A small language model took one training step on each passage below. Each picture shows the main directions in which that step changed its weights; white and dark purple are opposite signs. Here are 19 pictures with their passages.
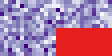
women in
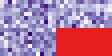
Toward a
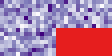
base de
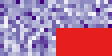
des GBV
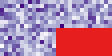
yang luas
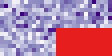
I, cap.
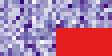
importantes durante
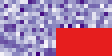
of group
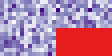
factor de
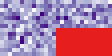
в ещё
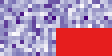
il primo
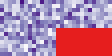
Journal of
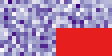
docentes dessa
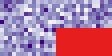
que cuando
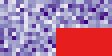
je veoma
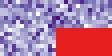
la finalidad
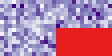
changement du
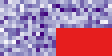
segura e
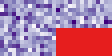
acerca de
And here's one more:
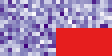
Start as a
